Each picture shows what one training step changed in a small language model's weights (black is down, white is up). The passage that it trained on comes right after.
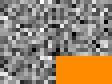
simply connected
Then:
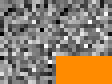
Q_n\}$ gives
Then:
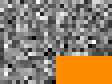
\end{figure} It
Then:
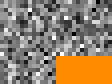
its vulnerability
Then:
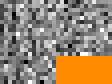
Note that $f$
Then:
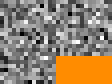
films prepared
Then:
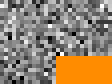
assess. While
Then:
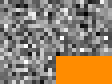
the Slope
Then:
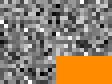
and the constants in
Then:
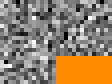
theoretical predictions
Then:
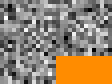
\ \text{ and }
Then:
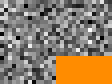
free resolution provides
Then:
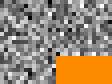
subfactor with finite
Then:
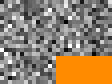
and endobronchial
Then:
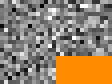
from Posterior
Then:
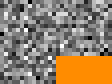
\end{equation} where
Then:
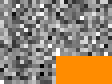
UE & User
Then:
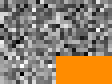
abstract provenance
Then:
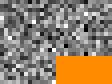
Improvement is
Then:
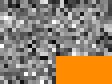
electrons of the
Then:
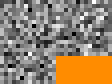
} Therefore, the above
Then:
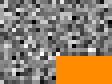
to the existence of
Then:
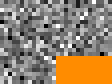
The language
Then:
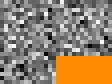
a vanishing
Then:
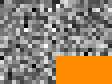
Droplet model
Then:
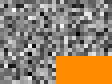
the end of learning
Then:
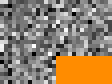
total loans among
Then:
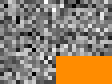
high standards of
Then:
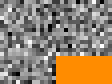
Let $\Fq$ be
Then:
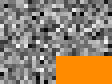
of consumption (The
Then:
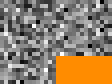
located in the
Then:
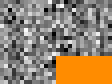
very localized Ce
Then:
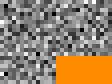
T* Figure 4.
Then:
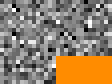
improve performance
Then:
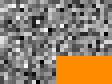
at different settings.}
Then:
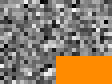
presents two characteristics
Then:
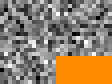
the quenched
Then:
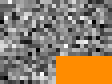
> \partial_l
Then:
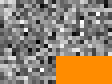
Toda equations or
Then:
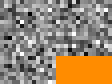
check that for all
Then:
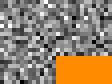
in the clinic.
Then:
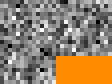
not include it.
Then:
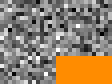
13th March
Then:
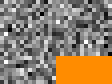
distributed across the
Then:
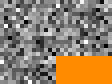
while, in the latter
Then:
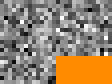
\caption{ The effective
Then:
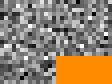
class in dimension $n$
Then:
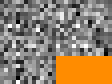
frequency defined by the
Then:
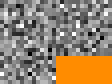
efficiency of our current
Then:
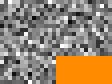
Pakistan, for
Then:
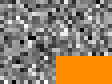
stego image
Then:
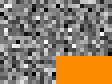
during modular distance
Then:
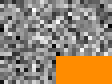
generic manifold
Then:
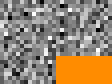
because the anomaly
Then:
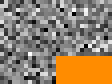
to our surface, a surface
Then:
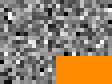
the liberated energy per
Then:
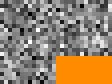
The solid lines
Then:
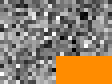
the transport of
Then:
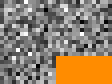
differential equations, we
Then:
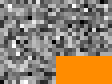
between all participating
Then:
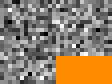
by the researchers following a
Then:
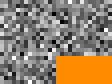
of the test, and
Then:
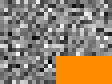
the variety of dynamical
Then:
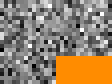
resistance curves follow
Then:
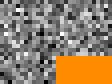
it may effect the
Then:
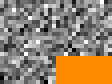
These farms are
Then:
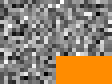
break the network
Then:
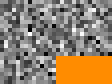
as \begin{equation}
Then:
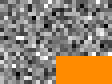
is entire in
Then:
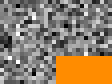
this direction is being
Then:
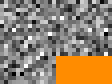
to the standard approach.
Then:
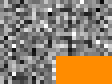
that, for $u =
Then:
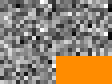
the absence of
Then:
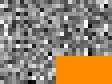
for a long time. In
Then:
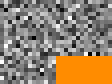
\langle x, a
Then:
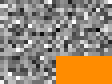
Higgs pair
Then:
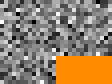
tools introduced through
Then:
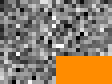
the line entering
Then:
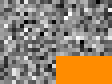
if its identity has
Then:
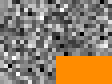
transition from subsonic
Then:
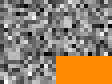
the membrane.
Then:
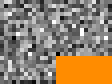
distribution $x^\a
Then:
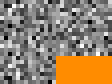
to the testing system and
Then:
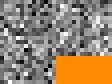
a source of
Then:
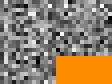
the tree structure generated
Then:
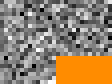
latter a standard test
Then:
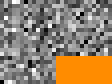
study. RMT
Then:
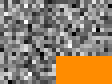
education). One
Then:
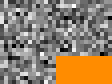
day and night
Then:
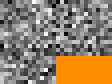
$W$ distributions in
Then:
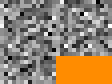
Analysis. There
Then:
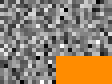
are essential for the
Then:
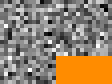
there is no global
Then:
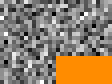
One of the important
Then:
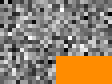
$D$ of rank
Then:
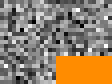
measure $ \mu $ on
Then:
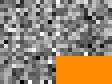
involved in the
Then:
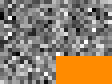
The Lasso and
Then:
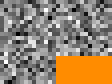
the exact value depends
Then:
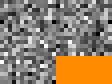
G^*$. We may
